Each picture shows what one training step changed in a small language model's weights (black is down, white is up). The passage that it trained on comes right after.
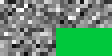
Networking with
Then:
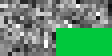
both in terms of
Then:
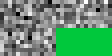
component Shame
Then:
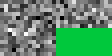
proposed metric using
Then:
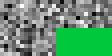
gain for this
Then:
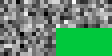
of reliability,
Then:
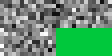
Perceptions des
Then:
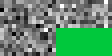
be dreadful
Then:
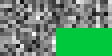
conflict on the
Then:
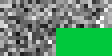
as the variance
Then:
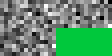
inventions that
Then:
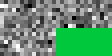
trends assumption
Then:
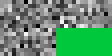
the net
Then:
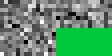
upon request.
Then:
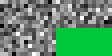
System: The
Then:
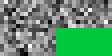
subjected to different
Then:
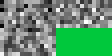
for DFIG
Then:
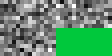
times more likely to
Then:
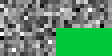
load of the
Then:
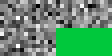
and Spearman
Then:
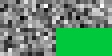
of five months
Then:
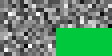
correcting for
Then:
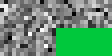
calculations processing.
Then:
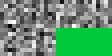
permit research, which
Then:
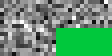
dog study with
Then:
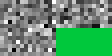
of domination has
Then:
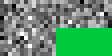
experiments 740 within
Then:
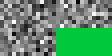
that the spore
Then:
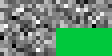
M., van
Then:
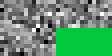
balance between local
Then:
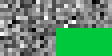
significant relationship between the
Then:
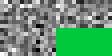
it is based on
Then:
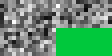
was adopted using
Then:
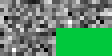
an accurate
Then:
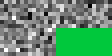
most widely
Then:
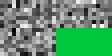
to measure the
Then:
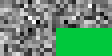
high standard for which
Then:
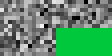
of trauma
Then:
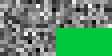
in finding
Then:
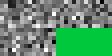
are supposed
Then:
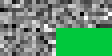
2) The length
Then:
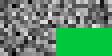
is “urgently
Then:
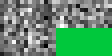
is confirmed as
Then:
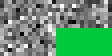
be included in
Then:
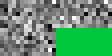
bunch length
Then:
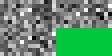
is important. With
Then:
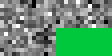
between genitive and
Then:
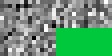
analyze student
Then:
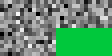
function). The
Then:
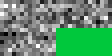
However, for
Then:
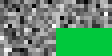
refers to
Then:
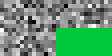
FFT and
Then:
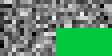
presents the privacy
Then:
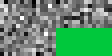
total phenolics
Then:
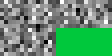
and English is
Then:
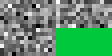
LSO and
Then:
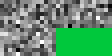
within a specified
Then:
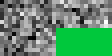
Authors have no
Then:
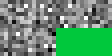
a topographical
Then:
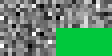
improve the effectiveness of
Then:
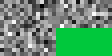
that the effect of
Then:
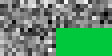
estimated onset times
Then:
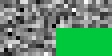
influence path of
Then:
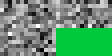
AM research and
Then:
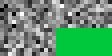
For example, an
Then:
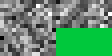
at distinguish
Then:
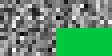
educational institutions is
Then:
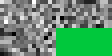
an electrical vehicle
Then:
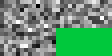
in J.A
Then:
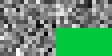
low slip rate
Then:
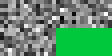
sense of
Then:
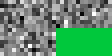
been advocated
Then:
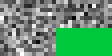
physical health to
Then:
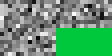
protocol №
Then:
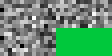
this purpose, the
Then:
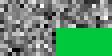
for growth in
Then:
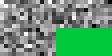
There is an
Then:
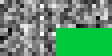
for the assessment of
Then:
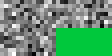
The theory of
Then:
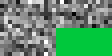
in stability measurements demonstrated
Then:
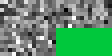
information processing.
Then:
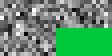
systems play a large
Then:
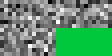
row) and
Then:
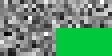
remainder of
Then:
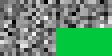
Canopy structural
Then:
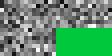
from waste water and
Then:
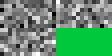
FCT -
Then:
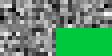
be systematic and
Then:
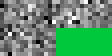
was completeness
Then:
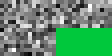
to the staff
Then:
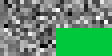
that it has implemented
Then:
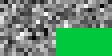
formation of skills in
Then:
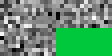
the wearable
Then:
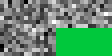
either hoard
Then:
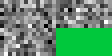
rate ranging from
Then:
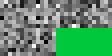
internal and external
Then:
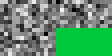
limited use of
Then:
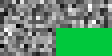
literature and be used
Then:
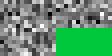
materials to write
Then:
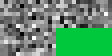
the attack of
